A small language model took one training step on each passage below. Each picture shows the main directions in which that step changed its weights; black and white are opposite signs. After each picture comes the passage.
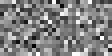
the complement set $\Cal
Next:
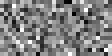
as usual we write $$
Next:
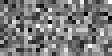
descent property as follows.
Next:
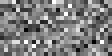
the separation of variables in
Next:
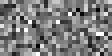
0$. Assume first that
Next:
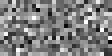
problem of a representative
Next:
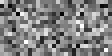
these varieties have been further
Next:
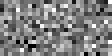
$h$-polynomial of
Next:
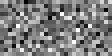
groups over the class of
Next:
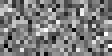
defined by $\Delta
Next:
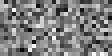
involved details of the compatibility
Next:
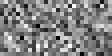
probabilistic: $
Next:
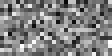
{\em Courant
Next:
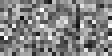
2k$ for
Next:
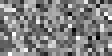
thus for implementing
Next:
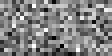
Let $Q$ be
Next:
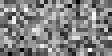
obtain a regular solution in
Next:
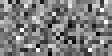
Toeplitz block
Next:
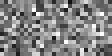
It appears to however,
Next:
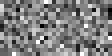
$t$ by
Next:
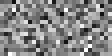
the finite generation of
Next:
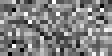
the best of my
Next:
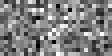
seed marks are
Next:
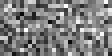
be studied using the approach
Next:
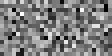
addition the given set itself
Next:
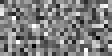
one dimensional quasi-periodic
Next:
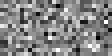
e$ is indecomposable.
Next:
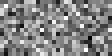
G\subseteq \Aut
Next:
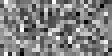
case we can choose
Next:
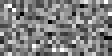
be calculated that $U
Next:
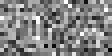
brown) and
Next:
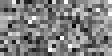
of a discrete group on
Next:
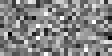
`{should have
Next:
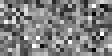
obtain $0 <
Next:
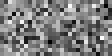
processes} \medskip By
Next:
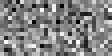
} \author{
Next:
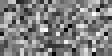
a minimal disk contained in
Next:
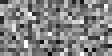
these zeros. Then disk
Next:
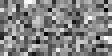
Law of Sines
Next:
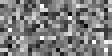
with Einstein constant
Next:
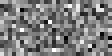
for the translation by
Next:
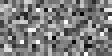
follows that both of these
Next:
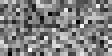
proof of the spectral
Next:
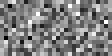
aspherical symplectic manifold
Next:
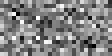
completeness we give a
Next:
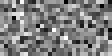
we found all marginally
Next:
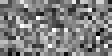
we say a pair is
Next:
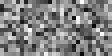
in $X$, then
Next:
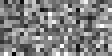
theory, $d$
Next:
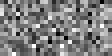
system respectively. $K
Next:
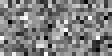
is trivial; in this
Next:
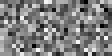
with $i =
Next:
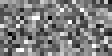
such a property holds from
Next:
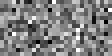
of the multiple Fourier
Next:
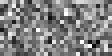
function spaces in order to
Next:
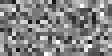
the residue field of
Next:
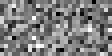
product of distinct variables,
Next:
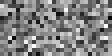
and orientation of the
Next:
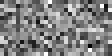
and any canonical null frame
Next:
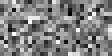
Length of the periodic
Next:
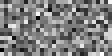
the endomorphism operad,
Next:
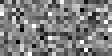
one singular point of the
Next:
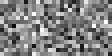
schemes, respectively. In
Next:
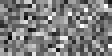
is nonsingular,
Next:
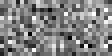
point that is close to
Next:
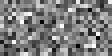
we present an heuristic strategy
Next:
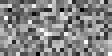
a revised version of
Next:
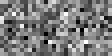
equation. Using this fact
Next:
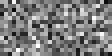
two schemes: a linear
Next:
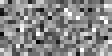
suffixes have
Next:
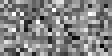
subcompositions, which
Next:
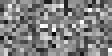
$n \ge
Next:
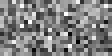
to which they are applied
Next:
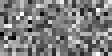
properties stated as lemmas produce
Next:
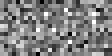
we sketch a
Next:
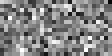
the combinatorial explosion of
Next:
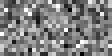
a measure-valued process
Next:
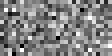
a cornerstone
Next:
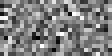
(simple, finite,
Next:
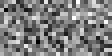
a specific location being a
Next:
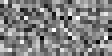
if we substitute the
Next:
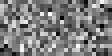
hence $F$ is
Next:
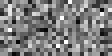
distribution $\nu$ and
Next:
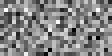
a role, particularly for
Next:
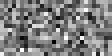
proximity or scale
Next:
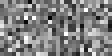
is impossible to obtain the
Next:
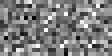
is contained in a
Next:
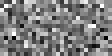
cancellations in
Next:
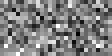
previous computations, the
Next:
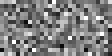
the proof of the
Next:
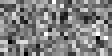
the same way even if
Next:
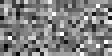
and besides
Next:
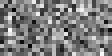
positive constants that depend only
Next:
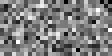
easily verifies that for
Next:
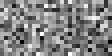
Given a feasible initialization
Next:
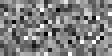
for any $t$.
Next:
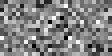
physics apply, standard control
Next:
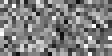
$$ as well as ones
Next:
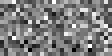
the automorphism group of
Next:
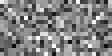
it is easy to verify
